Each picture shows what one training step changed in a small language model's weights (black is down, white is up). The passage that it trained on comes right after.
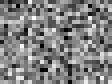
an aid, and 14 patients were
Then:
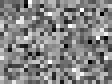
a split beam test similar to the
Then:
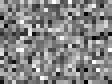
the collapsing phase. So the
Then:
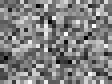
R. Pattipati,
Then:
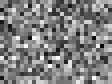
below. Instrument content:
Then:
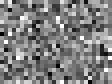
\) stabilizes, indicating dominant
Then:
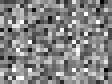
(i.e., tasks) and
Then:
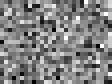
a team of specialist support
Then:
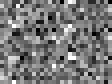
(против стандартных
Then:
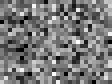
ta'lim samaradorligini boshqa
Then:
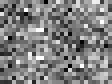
варьировал от 19
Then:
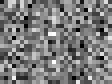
qismi sifatida his qilishi
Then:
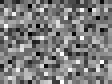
are focusing on documenting oral
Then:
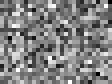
and (iii) why externally
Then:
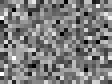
o‘zlashtirishga yordam
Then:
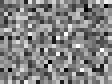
coarse grids). Afivo
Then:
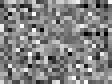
oscillation amplitude $(x_0$)
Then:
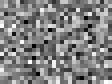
serious negative character, that expose
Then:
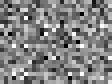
This information was extracted from the
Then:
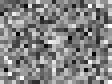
of VR by visualizing a
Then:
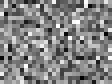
the sensible heat flux. However,
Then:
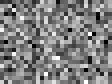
as MISC. The third most
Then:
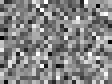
aumento de precipitação
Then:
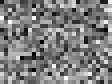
about 11% annually, when
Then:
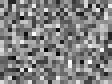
stress method. Experimental and field data
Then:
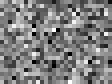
may not fully reflect the complexity of
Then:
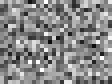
de docentes de preescolar
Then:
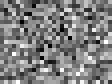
partially enclosed tube;
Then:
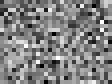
need for the inverse cipher
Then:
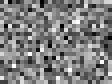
the AGK cutting rules
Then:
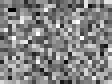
the cost of producing $\phi$
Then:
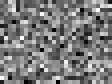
toshbosma holida
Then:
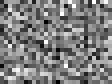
asarida achchiq o't
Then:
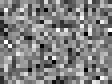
riesgos y los
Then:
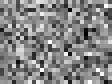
al Convenției de la
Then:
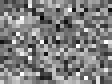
in a group is a source of
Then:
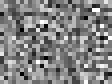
VOPs for different hand positions are
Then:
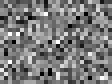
опубликовал в
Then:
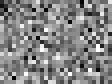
area at a certain distance from the solid
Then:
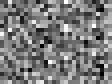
проблема разработки
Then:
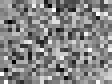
acids on child growth, visual
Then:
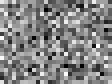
of 20 µm graphite
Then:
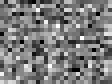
energy more clearly we have performed a statistical
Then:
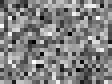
by an order of magnitude. It therefore
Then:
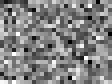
and 26 (bottom) derived from the
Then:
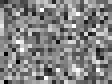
to the edge of the halo
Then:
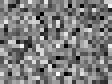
thereby lowering overall operational
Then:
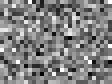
que el alumno analiza
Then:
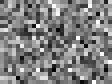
Oliy o'quv
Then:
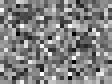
calculated Landau fan diagram over a
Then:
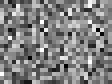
livelihoods, and
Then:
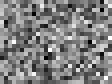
refers to the usages of one
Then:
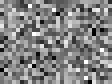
system for parallel analysis of large data sets
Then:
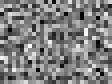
an impending catastrophe of
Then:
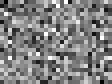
gw. Kunst für die
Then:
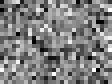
you in advance for your
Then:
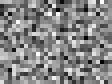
longitude at the orbital phase
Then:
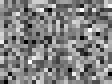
we use it to solve the
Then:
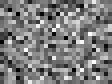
of κ_S^E and
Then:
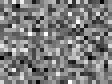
something provisional that
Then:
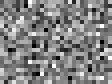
a contribution from that part of the gas
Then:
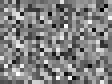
necesarios para la observación
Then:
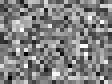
was added to the test tubes
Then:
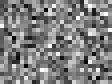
involves a large number of cyber
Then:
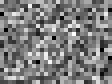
plot of residuals The distribution of points
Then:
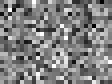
states have been omitted for
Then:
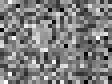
applied to confirm all these conclusions.
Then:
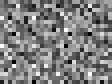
Janesko, R.
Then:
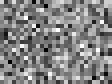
ki otežuje
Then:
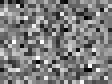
Correspondence drawings of the
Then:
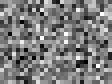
qo'shin tarkibiga
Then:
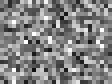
predictive values of anatomical
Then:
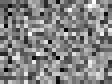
particles. This problem can be solved
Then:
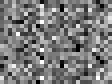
talabalarning nazariy bilimlari,
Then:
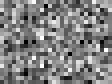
for healthcare system reforms to
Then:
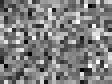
greater the capacity of CAVs to
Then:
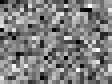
on productivity and collaboration in the research
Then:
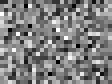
comment on the possibility of experimentally
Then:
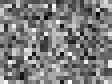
so that there was a strong relationship between
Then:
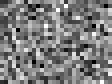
2010). Uma abordagem
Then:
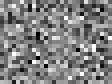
it daily for seven
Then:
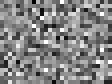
reivindicações eram o
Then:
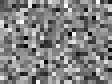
the integrity of the tested object,
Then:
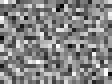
da obra, que deve
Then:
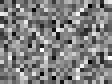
simulates the way the signal
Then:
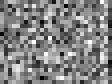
crystallised (charcoal)
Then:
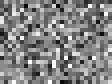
problem graph $Q$ that is obtained
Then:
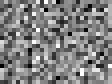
diseases, hereditary diseases
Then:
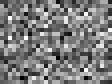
Г.А. История
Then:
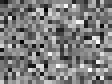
Science and Research*, 4(5),
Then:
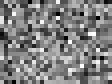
operator, and $n$ generically
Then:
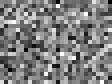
fast as you can. Theo ten
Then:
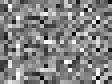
interpretação e compreensão do
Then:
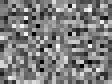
respectively, then $C_1 *
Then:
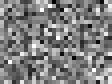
goes to $+\infty$
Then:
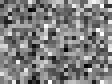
acid) double bonds that are relatively
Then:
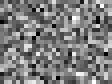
e condições metabólicas
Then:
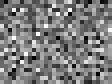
The wave forms with low frequency might have
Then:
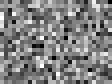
most important and difficult task, is to
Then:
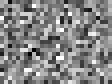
and religion and way of life.
